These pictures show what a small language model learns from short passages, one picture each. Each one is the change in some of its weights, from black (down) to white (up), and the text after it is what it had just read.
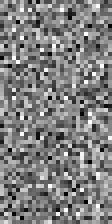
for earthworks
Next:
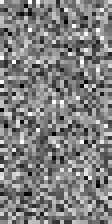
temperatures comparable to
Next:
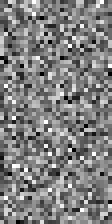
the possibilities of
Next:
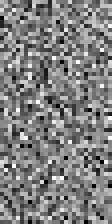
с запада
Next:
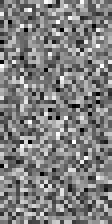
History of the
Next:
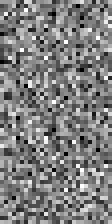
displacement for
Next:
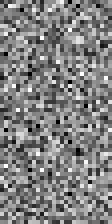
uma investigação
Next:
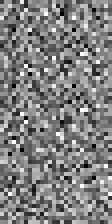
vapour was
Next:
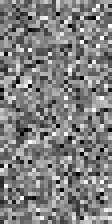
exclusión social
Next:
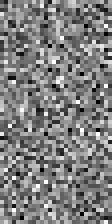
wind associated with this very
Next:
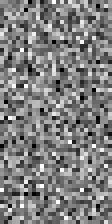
first treats the
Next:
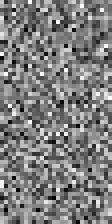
$s$ and
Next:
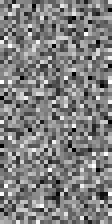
análise das
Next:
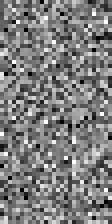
$g$. The larger
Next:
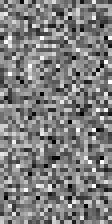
MIT Press -
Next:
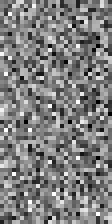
ne peut pas
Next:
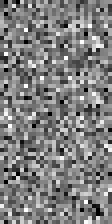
it is provided that
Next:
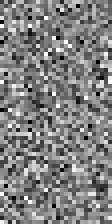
las mujeres
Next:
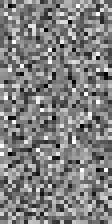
beide Module
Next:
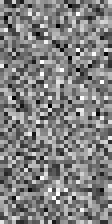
predators of
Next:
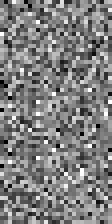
neutrinos trapped
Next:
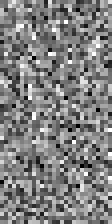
few minus
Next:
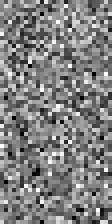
strategies should be
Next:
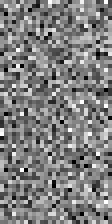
to be considered is
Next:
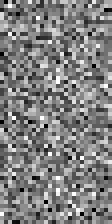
of the highly
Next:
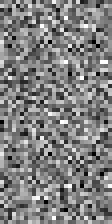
The physical scheme
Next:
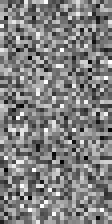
user experience of
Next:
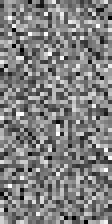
approach. It has been
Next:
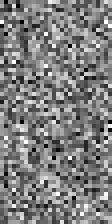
the absence of the
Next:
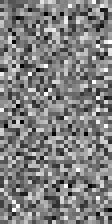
to reduce the learning
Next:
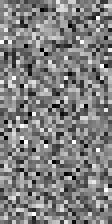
contra mía,
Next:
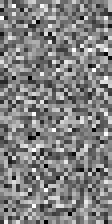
if the event
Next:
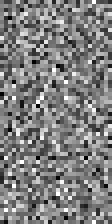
A scaling coefficient
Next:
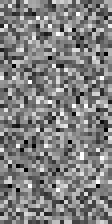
widely adopted
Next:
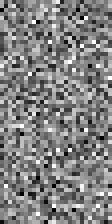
or the global
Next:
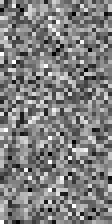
the introduction of a
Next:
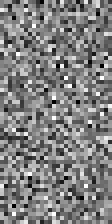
respectively leveraging the
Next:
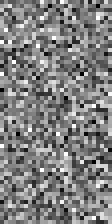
and the mobility
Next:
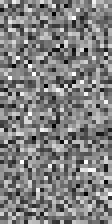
contact residues
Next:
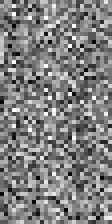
the strength of our
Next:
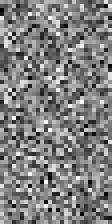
the potential of laser
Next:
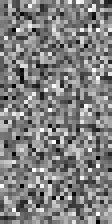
De acordo com
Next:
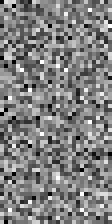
перехід в
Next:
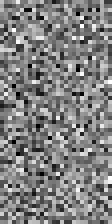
merenja i
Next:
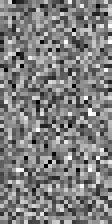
nurses to
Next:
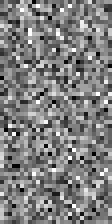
the last few
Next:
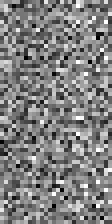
financial statements are
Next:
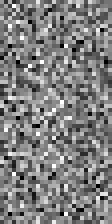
this situation {\it
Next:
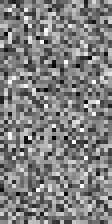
maize grains
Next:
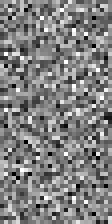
o único
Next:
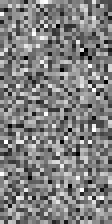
In progress configuration
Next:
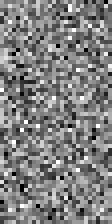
galaxies involve
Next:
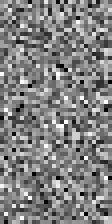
information processing.
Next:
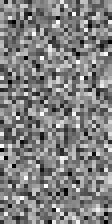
also often simulated on
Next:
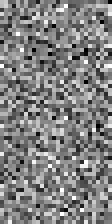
*E Conference
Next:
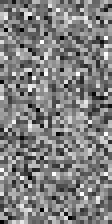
magnitude indicates that
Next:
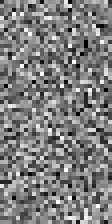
PHP source
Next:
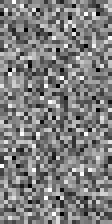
bersumber pada
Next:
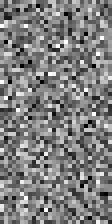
A bot for general
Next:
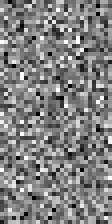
National Academy
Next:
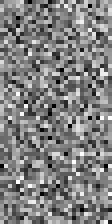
respondents who were
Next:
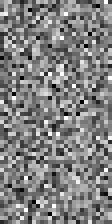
set of all vertices
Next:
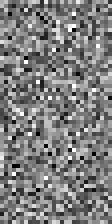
the meteor
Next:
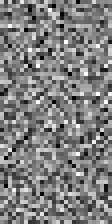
their lifestyle
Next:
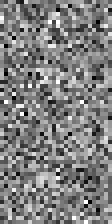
is the crossing of
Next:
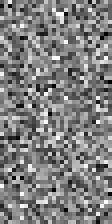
about to find.
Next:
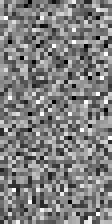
uma luta
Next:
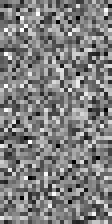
expected. Table-I
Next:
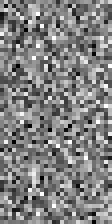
using siRNA
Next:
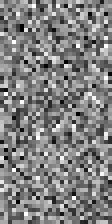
For creativity,
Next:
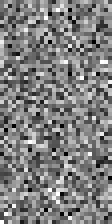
The detection of the
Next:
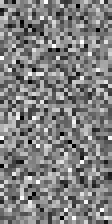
we identify a total
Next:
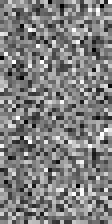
that electrons with
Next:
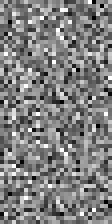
two rescaled and
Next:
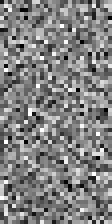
present services in the
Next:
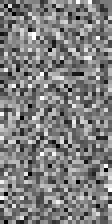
decompose at a
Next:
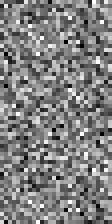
\\ Leiden +
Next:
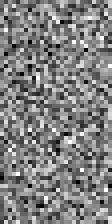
la promotion
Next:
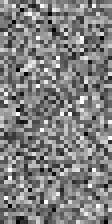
electronic structure calculation
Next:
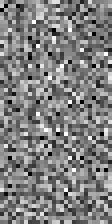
at the end of this
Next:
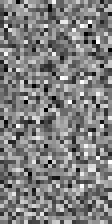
nível de
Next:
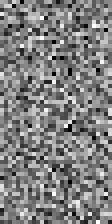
(AOR =
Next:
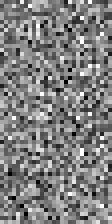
algoritmo de
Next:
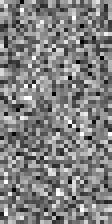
often costs associated with
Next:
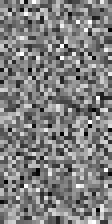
nature cannot be
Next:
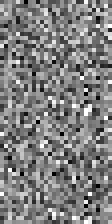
was a significant difference in
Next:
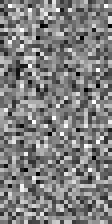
hospital with
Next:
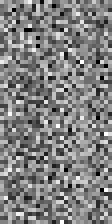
investments while
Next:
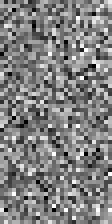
in laboratory
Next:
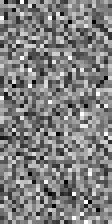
error is similar and
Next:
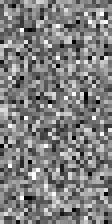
bien definido
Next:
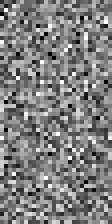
the barrier distribution
